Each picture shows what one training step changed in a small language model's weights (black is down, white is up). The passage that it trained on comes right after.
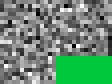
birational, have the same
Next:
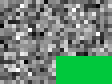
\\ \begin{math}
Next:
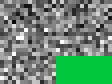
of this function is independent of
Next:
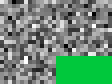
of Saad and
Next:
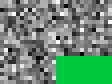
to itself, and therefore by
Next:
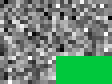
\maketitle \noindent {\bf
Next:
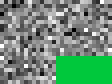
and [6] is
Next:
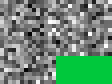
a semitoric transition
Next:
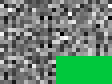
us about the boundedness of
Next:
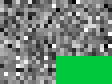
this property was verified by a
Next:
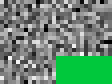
any metric $g$ on
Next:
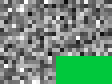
factor is the adjoint of the
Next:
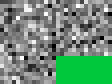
them being Pareto
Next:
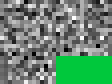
use symbols $\pa$ and
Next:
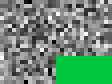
example we have $n =
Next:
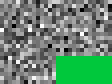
any shift operator. It follows
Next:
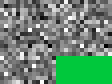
Cauchy-Schwarz inequality
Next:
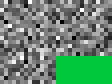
resulting error for different evaluation
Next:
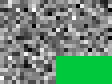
be used throughout this paper.
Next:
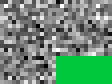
of $\Delta t =
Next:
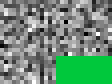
of the method increases in the
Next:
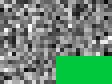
can consider the convergence of sequence
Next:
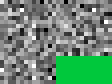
connection we have noticed that
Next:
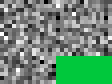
results on the support of the
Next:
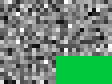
$\mbox{Reg}$, whose
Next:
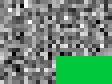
We also mention how to easily
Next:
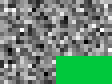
is a connected, commutative,
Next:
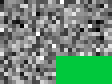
By $\mathbb{Z}$
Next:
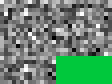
where successful recovery
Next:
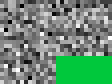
%Regularity of
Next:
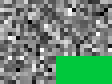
at two different times. More
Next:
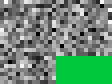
complexity, which is concerned
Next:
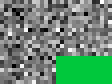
That is to say, we
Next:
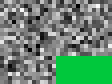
an increasing exponential function. To
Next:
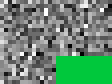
suitable choice of $p$).
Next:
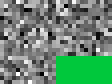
to apply simpler arguments. We
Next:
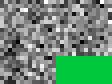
which is always a hyperbolic saddle
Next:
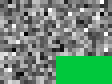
cccc} \hline
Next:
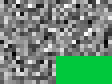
require further strategic
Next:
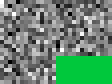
to discretizing contact
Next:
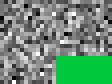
in all cases the finiteness
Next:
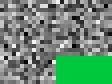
Lemma 4.2 from
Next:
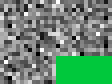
new notation. First, let
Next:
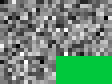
Volterra operators $$
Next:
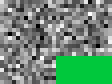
2.2 there. This
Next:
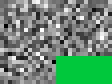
constant $A(\delta )$
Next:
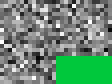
definite rules, by any physical
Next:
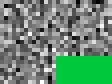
relative to that of the larger
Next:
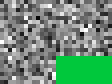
algebras over $L$ like
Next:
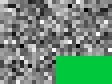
by one more. In
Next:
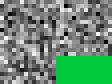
notations in mind, the
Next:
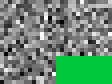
de Rham cohomology does not
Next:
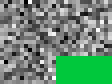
the associated norm. For
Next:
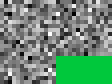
standard ETPF (with
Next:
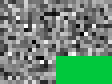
let $\chi$ be a
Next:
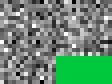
number $a$ we denote
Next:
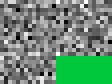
group $G$. It is
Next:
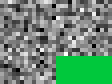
on $\Sigma$. Along
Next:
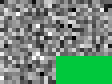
be a rotational surface with
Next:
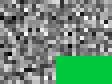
the OSC for both
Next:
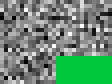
function $\Phi$ for the
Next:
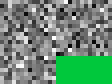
fields is defined which is based
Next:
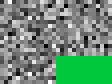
exists in the linear systems,
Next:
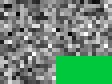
2- and $\geq
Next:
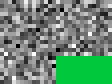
collection $\{H_\alpha\}$
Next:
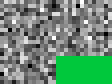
Their branches also show
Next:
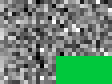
nonlinear MPC problems. At
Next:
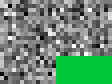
class. We prove in three
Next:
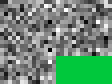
proof. \footnote{At
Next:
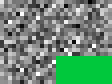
of PmatE:
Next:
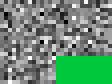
\Omega_2 \cup
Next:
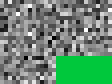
of $\Omega$, take
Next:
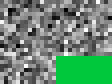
\bex Given a
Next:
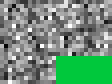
\le u \le
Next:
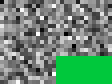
geometric crystal,
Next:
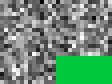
X\to X$ we
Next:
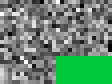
Proposition 1.3, we
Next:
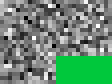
the trace field. Thus since
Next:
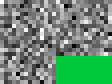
infinite sets $A, B
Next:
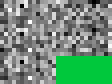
Note also that, since
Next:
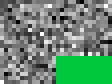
of degree $k$ in
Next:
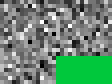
node is non-decreasing.
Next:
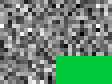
to form an orthogonal system of
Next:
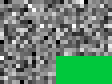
problems of "Partitio
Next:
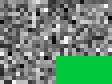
$k$-forms on
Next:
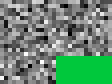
edge $\tau_v
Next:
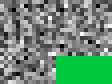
multi-material notch
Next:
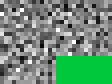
to refine the results we
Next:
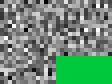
should be imposed on the
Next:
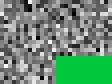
how to compute the value of
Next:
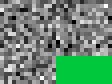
$k$'th variable for
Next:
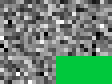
number of irreducible ones. We
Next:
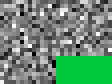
by solving a triangular
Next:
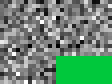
for any eigenvector $\psi$
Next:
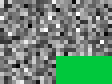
loop measure (denoted by
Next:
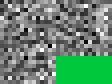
inequality $\kappa\ge
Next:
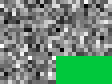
= z \varphi_n
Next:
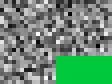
the smooth pasting
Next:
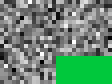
Therefore, the method works well
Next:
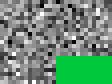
$u\geq v$
